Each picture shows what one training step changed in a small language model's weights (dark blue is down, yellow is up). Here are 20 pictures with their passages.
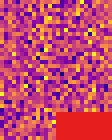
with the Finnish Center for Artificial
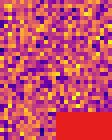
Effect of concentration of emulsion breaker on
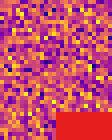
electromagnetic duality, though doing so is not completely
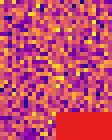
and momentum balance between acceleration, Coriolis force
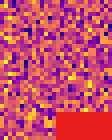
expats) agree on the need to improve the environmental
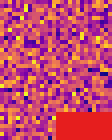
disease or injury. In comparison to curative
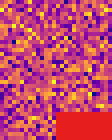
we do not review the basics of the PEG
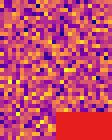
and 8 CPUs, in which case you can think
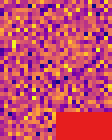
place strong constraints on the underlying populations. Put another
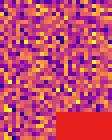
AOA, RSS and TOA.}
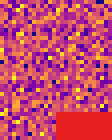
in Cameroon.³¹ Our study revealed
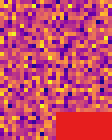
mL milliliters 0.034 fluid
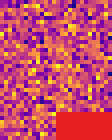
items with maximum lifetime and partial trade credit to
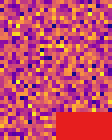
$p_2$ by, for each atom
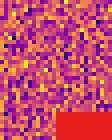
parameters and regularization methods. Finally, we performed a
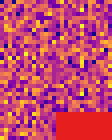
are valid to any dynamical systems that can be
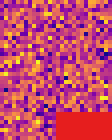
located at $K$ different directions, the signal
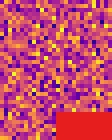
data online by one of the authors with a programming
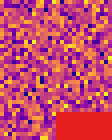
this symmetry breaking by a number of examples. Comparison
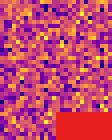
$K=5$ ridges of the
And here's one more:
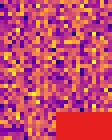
Genotype and Diagnosis The first two
